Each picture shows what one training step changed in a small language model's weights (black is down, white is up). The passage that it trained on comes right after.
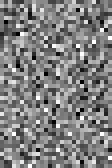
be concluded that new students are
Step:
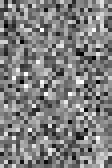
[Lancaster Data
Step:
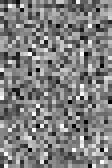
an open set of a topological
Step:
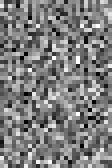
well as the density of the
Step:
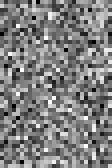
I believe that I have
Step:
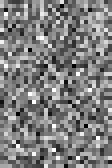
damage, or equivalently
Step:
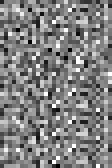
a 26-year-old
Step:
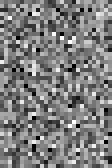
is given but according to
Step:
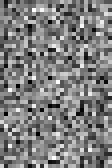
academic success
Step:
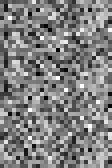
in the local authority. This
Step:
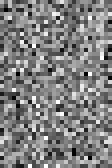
and also using data from the
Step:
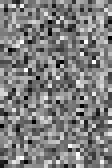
flood events in
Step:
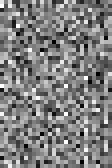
3B, top) or
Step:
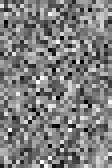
space that grows out of the
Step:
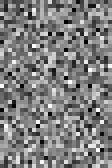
the quality of life; which increases
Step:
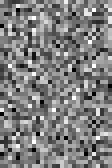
numbered blocks in
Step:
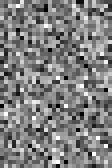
a sacred being, as a
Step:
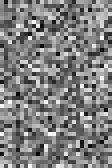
India is complex with a large network
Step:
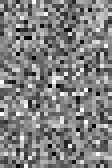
levels, and limited mobility
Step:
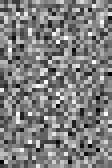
study results in terms of %
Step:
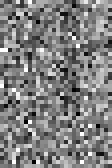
railway freight we
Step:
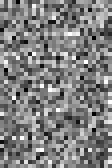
edges, covering the
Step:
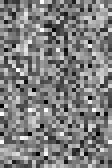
regarding general knowledge,
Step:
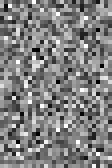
as a public-key and the
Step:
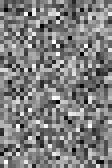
the information system and analysis.
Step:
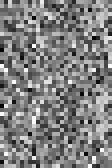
In terms of patient management, only
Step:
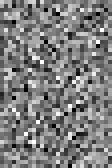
Figure 4. 5: SMS
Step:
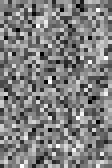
responsibility and reader
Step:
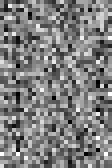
in scientific output from
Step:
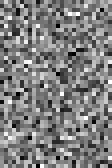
lecture and 1 hour of
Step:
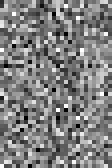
and waist circumference
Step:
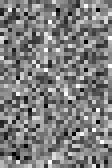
'ranger' (Wright
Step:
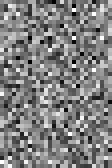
but with varied initial
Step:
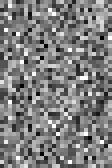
(N) or an intact
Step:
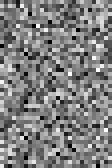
applied separate gates of
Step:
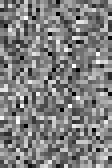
treat (BPH). It
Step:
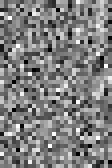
is to analyse the transformations
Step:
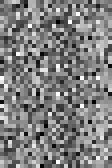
TB list. Case
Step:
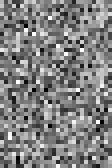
evaluate fitness from the
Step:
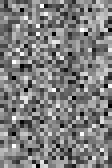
integers such that every
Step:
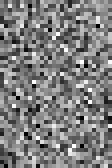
deadline interval} \\ &
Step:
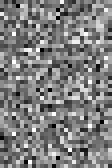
discuss the features of the
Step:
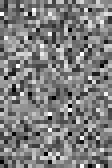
the results did show that there were
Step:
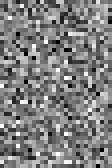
of such frequencies can be
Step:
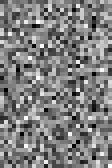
project is near Yagoua
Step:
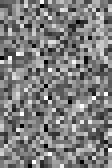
Hanson Robotics
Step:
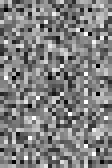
and decline. Its
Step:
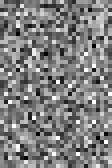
hypothesis is a
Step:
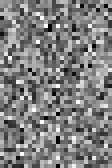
Nepal were available from Kiss
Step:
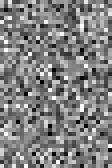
with safety performance and
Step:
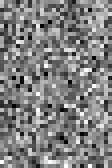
jets interacting with
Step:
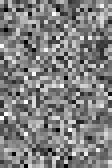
and conducting regular drills to
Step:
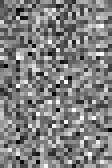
Never the less, it
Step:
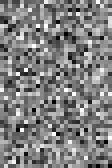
ATWS Anticipated
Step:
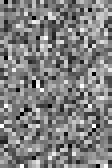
Some recommendations are made
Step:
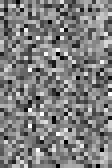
a panel cointegration
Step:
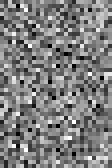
analysed during the current study are
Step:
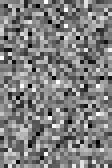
them to communicate and share
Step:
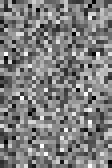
terms of the discussion. He also
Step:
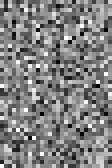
geographical, economic and environmental
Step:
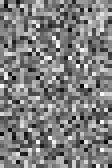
modes that take into account
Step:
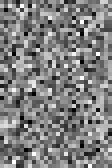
every industry in the
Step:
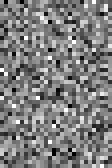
ways that previously would have been
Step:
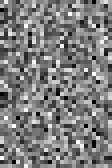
each subject (which I
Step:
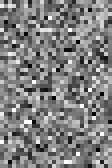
To purify just such
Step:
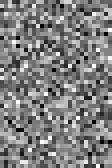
blood work showed a WBC
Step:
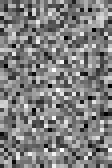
thermal and power cycle
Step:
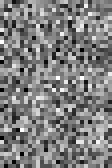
image [14]. However, the
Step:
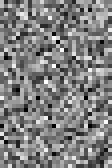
distance among similar documents should be
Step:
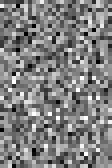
occur in shallow tropical
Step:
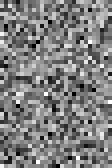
questions, the study adopt
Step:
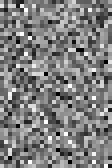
sent back by the
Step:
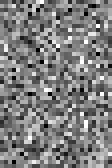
function that depends on time. Figure
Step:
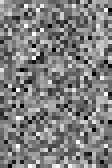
UoG University of
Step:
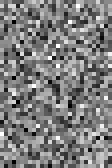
previous work [4] in that it
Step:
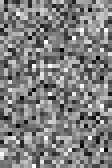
importance for the economy of the
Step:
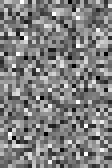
pedicle height
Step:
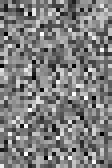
the control group. Our study
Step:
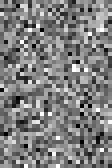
analyze the crime of
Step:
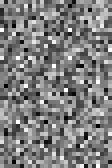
\chi_k, \quad
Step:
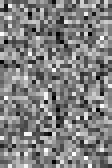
to pose a major health and
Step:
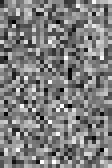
the most important Saudi
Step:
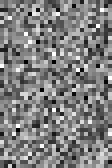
is moisture. Therefore,
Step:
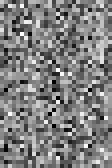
prior to the central
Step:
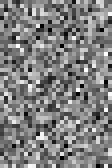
exposure schedules.
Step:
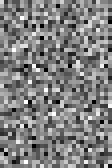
such systems also need to consider the
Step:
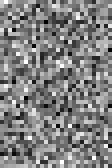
C below pH 3.1
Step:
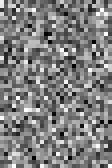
capturing the battery
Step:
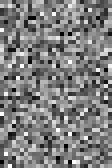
$\forall x, y \in
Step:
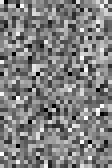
remote sensing data can work for
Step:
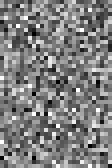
hand they play a very significant
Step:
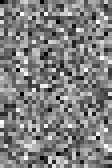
della XVIe
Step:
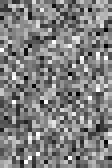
on the equilibrium properties
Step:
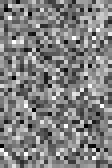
in diagnosis and management of
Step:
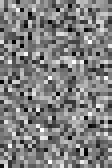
forms of diet which were
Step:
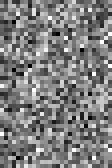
example, when Peter
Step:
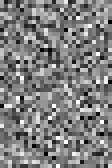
it was impossible to analyse
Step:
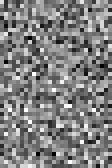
constructions was highlighted by
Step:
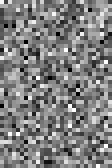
\Rightarrow k_1
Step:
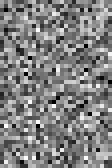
and practical publication in economic
